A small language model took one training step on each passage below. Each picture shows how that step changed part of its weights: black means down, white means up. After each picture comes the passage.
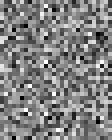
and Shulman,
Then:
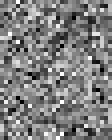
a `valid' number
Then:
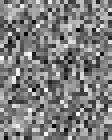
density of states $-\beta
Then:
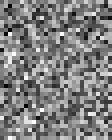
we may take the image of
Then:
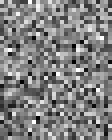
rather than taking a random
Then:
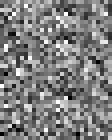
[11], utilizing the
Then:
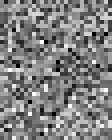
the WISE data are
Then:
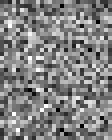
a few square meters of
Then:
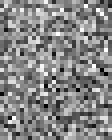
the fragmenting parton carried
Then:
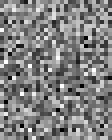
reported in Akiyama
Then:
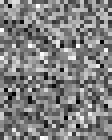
that this explanation of the
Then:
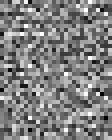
We define the N-order
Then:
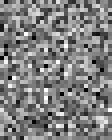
the smaller rocky planet
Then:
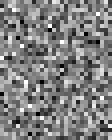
outputs of accelerated
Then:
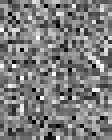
as a large superoutburst
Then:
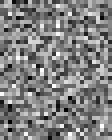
the nondissipative flows
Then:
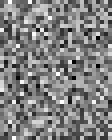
plotted in this figure. For
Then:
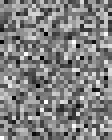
the case for certain magnetic field
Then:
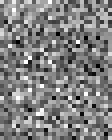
classes of mixed states with rank
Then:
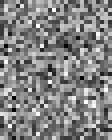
dependent terms in the classical background
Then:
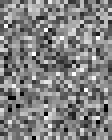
length scale, the electron
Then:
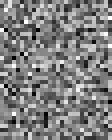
we experimentally observed the enhanced contact
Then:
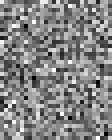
to date have yielded
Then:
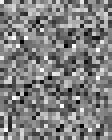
different momenta belong to distinct
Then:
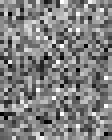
line), revealing the effect
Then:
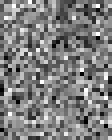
instability region. We compared the
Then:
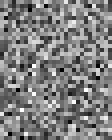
the expiration of a
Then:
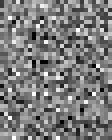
$X$ gate that
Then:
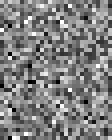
9: New confirmation?
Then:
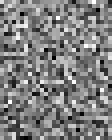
or substantial evidence} The bare
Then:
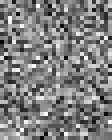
greatest increase in
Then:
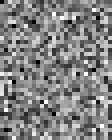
in terms of the perturbed
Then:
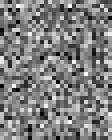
, \end{equation}
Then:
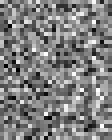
timing, and the
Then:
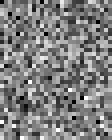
cycling is performed. For
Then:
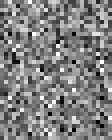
dislocation problem. In a
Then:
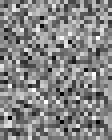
negative at high frequencies and
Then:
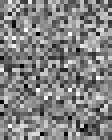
be determined by numerically solving
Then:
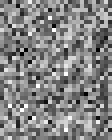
nanocluster anisotropy parameters are
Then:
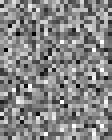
into practical application by utilizing
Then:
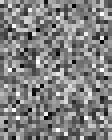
hours. Then,
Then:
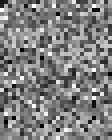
on the IRAC image
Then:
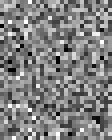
remove familiarity
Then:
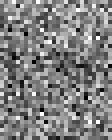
distribution function (PDF)
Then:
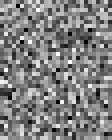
bubble which has not yet
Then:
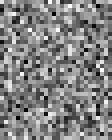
dissociated fermions,
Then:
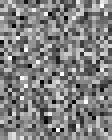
sc}$, which reflects similarly
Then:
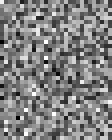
this is the case in the
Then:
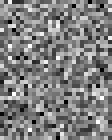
Frailty outperformed
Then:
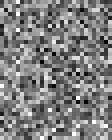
\sim 1$ are
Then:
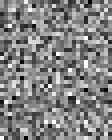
the antiunitary operator given
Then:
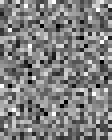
Lemma: G
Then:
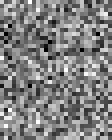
fun) to various systems with
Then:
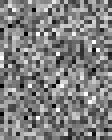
Department of Physics and Astronomy,
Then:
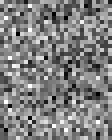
hole solutions or horizonless compact
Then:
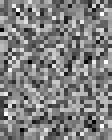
to Hermitian linear
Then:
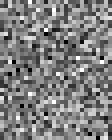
is not the case, we
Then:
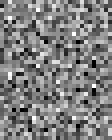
than the X-ray
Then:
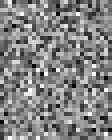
the Jacobian calculated at
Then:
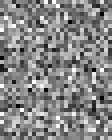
offered algorithm of the
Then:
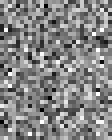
relativity (GR). We
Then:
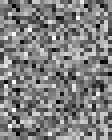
and also with their higher
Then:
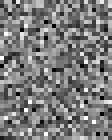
\section{Experimental setup
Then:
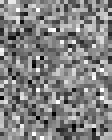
with the measurement. Once
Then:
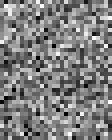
The clumps are barely
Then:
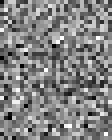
represented by the time-independent
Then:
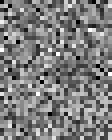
not only to mission readiness
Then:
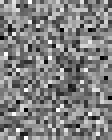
test large-scale cosmological
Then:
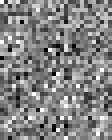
as urban
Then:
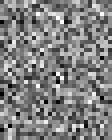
under debate for both
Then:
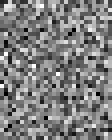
It takes on its minimum value
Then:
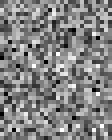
in this case the box correction
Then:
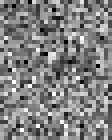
and reduced phase space corresponding to
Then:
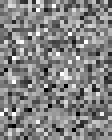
become nearly equal, as they
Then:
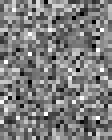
calculation, HPQCD also uses
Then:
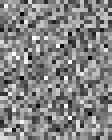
which can be naturally extended to
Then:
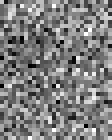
effective at discovering and
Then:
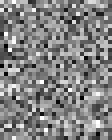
terms are canonical and gauge boson
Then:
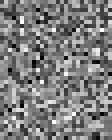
before and after the conversion.
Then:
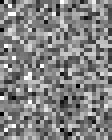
used as well as the position
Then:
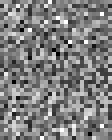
in Fig.2 and are
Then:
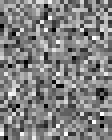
rotations and her lower
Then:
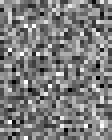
streamed content and User
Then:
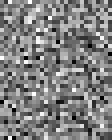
based on some extension of
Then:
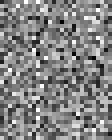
order to take into consideration this
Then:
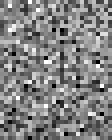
should be considered instead, where
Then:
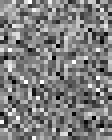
classification. The MLP processes
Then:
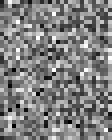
have \begin{eqnarray}
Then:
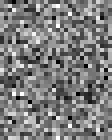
nonlocal quantum correlations",
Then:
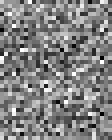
are on-shell, this
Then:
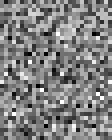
the observational point of view,
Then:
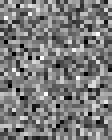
constant-force results were
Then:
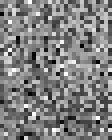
submit low quality models &
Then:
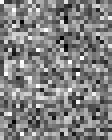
additional losses due to dispersion of
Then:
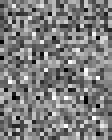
EC2 is widely used
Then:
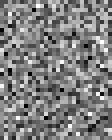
In this paper, we consider
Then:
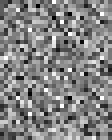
is non-negatively
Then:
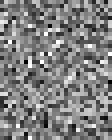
to the observed satellite
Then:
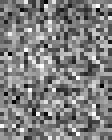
baseline reasoning model, introducing
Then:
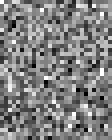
entangled quregister
